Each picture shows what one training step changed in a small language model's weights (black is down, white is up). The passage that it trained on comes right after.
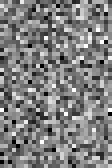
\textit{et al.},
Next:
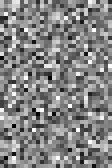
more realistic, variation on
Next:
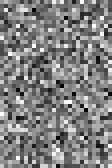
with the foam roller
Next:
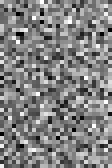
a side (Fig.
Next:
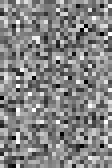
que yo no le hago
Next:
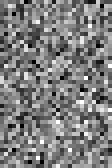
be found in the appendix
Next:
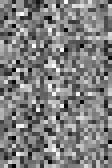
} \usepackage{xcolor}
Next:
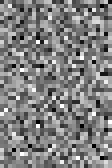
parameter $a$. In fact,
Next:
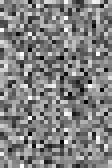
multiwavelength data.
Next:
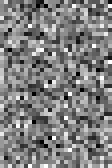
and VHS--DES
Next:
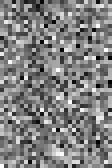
Shifting our focus to the
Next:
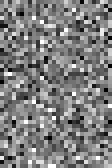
Befragung des
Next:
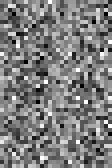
that of the Heun functions
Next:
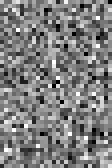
dimension $y$ (light
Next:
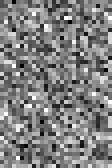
it is in~fact
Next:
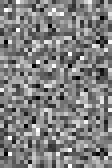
tells how much information a
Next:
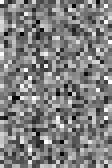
sorts of distribution configurations
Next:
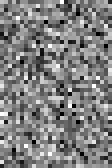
the CC relaxation time
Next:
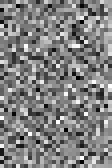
internal stress. In so
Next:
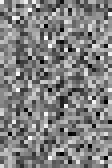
for ordinal categorical
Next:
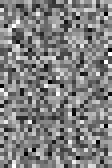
or disclinations (see
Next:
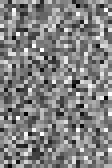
spite of smaller statistics
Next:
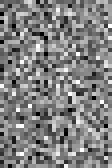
bog' ekini
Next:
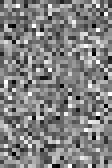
populações de abelhas
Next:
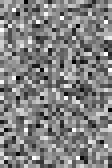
progenitor with low surface
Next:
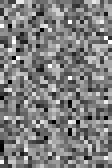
most recent of these approaches is
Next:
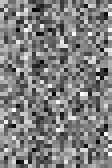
with photon energy was also
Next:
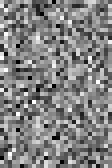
on two real-world
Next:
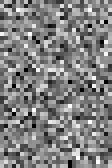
которых грунт
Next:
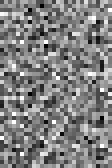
Staehler M,
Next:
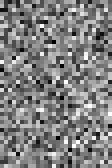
implantation fluences. A
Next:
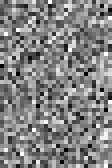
elas – em momento
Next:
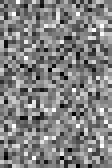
of "state of ¹
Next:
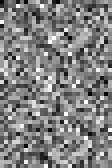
that long-range interactions between
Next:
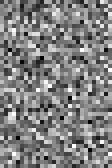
of the SDD, it
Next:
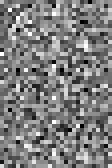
O‘zbek tili,
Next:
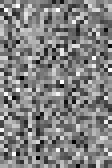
actual modification of the
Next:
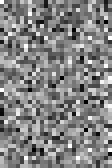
very close to unity.
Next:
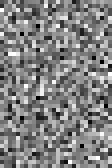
Las mujeres
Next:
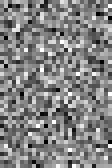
externe Dépendant
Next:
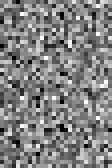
ulardan tubdan
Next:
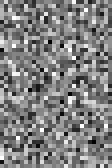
Vulpen What is
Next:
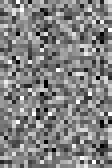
панорама. –
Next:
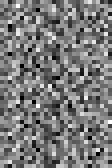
و في
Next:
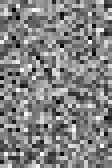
sejumlah mata
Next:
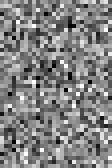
3. Gozar de un
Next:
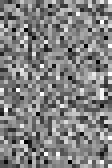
5 mm. Figura
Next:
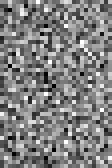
acontecem tanto pela
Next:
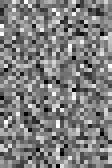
lines form, their strength will be
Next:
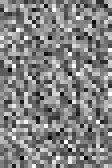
simulation outputs are processed
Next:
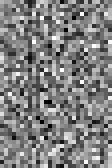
Step back; run a
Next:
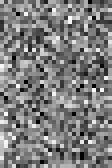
the method to three variants of
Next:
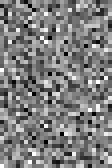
stocks react to
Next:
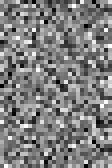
волосы. 2.
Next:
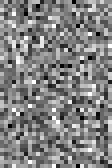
50 realizations of the spatial
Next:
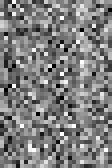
ukuran kecil
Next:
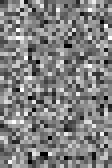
правонарушений в
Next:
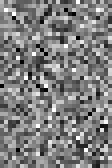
the galactic axis
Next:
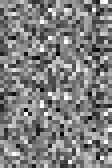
mülkü de
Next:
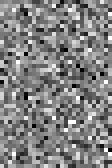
non-thermal contribution of
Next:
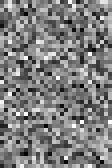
donc indispensable
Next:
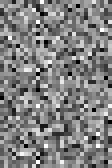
de evolução de cada caso
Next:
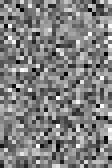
Иванов П.
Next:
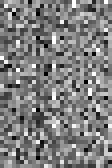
the correct location of the
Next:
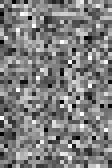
ve etkinlikler ile
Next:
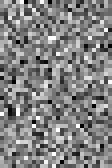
e construção de novos
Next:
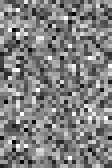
will coalesce within the time
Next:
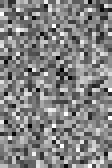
Energy Management
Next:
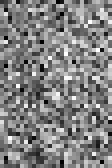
the Euclidean
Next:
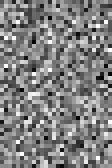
need to store a
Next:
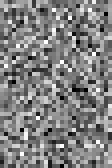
valence region we discuss a
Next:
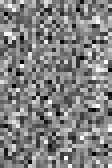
(solid curves).
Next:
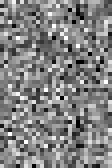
primeiro, a investigar
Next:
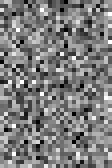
co-deposition of Pt
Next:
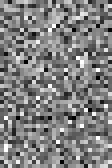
du développement
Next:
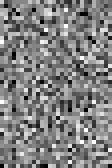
₀ Bound I
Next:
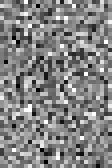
to polariton lasing,
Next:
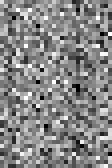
de Leucinosis por los
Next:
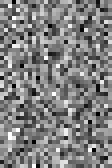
reversed edge for each
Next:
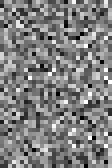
color octet
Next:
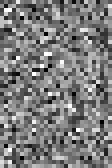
their valuable comments on
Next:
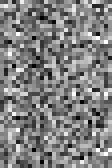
\caption{\small{As for
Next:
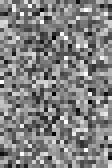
Harga, Kualitas
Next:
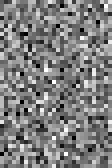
in noise. However, this does
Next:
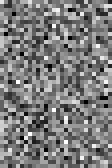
Of Working With
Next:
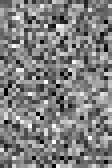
bahwa macan
